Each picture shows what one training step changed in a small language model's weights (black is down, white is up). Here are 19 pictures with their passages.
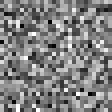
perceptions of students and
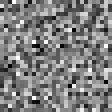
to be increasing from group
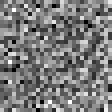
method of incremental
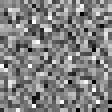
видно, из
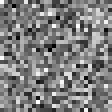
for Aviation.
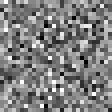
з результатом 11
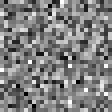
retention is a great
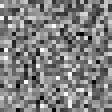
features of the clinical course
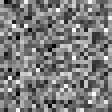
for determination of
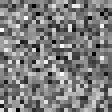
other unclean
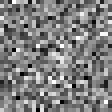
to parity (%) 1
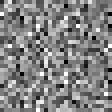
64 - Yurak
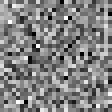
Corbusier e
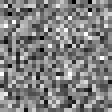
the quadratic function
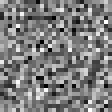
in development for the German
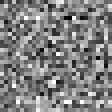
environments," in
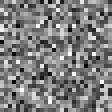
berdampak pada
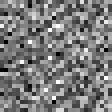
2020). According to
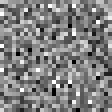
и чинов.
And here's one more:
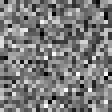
destacar a
